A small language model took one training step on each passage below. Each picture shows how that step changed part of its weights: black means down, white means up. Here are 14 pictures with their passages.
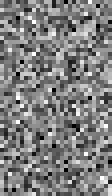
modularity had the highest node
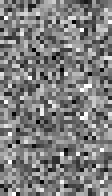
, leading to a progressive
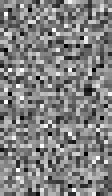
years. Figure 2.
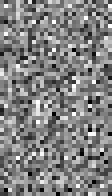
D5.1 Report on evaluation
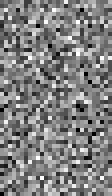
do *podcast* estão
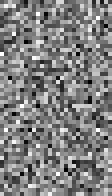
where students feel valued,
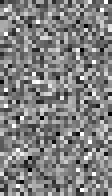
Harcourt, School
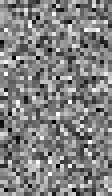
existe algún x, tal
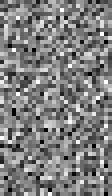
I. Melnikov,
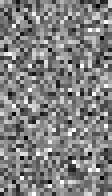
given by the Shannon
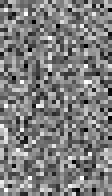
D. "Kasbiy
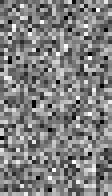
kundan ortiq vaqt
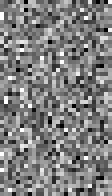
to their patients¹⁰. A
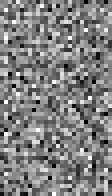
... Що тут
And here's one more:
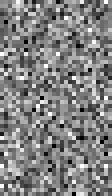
in power among participants
